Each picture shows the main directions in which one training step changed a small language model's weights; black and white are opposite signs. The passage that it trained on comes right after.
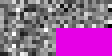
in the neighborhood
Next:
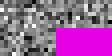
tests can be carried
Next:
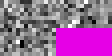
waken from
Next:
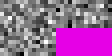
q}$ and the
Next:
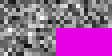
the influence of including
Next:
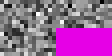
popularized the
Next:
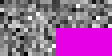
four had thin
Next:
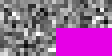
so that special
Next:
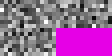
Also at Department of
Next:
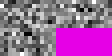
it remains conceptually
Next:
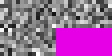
correction that scales as
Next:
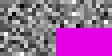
emergence and mission
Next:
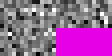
of January
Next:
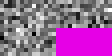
their shape in the
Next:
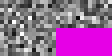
soil and this can
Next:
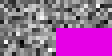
the crest of
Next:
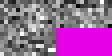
the percentage of negative
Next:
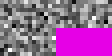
case of the n
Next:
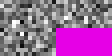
increases. However,
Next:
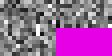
model where stress concentrations
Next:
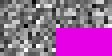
Almost 10%
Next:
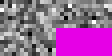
Health Act are
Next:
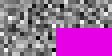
exists and is well
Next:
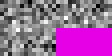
plane. The total
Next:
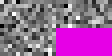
evident that there is
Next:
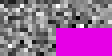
this research attempts
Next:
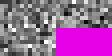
The Monte Carlo
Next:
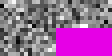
if it is not
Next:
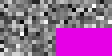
corresponds to the
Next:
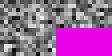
the macular
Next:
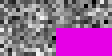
the target distribution as
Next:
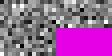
TTS) as
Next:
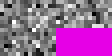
Nigerians since many
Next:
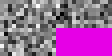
sentiment analysis
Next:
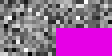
generalization research can
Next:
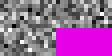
can check that
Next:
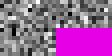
implies in turn
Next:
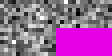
the therapeutic
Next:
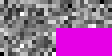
review the learning materials
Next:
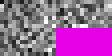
But then there are
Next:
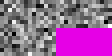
categories, the most
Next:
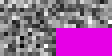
specific choices of these
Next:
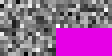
depicted in Figure
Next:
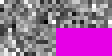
Universit\'e de
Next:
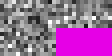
good crop yield.
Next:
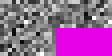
and exporter
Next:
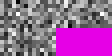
executes a
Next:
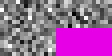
applications because it will
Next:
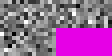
and provide many ways
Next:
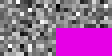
interference. We estimate
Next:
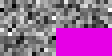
triangulation concept
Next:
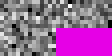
can be categorized
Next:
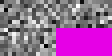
actions (S)
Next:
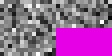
Label14 will
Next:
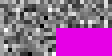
in our case,
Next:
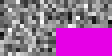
space can be
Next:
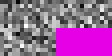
The main idea behind
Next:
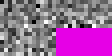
This gives us a
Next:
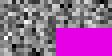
and the internal
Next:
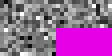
{} {\bibfield
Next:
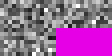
control in 6G
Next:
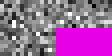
interact strongly during
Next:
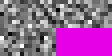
management and control
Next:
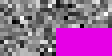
volume processed by
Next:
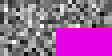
a placement and
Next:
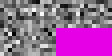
of the original
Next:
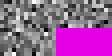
with the server
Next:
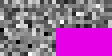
was far away from
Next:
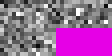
our current effective model
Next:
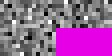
match legal requirements written
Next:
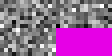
environment – includes
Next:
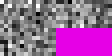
small further variation in
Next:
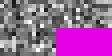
that these ratios can
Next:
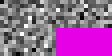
time and is considered
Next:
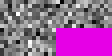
straightforwardly implemented in
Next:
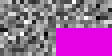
and sensory input
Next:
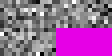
of the model),
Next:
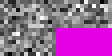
the highest is the
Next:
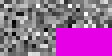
requiring the use of
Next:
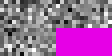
events: think to
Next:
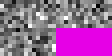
its steps. The
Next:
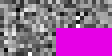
in Central
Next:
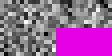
and some other relevant
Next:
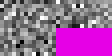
we expect to find
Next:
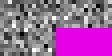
respectively. The case
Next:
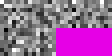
strongly anisotropic with
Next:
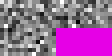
brightest spectral
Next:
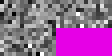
finished part
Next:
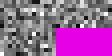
of potential for
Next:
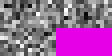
against a standard
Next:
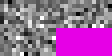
a revolution for
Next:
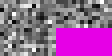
virus, it
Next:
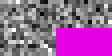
I would feel good
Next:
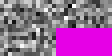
fully capable of
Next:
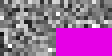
was as many as
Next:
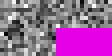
localized at the
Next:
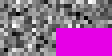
APA 7
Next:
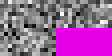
In the worst
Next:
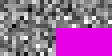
can withstand.
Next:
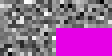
estimate of the
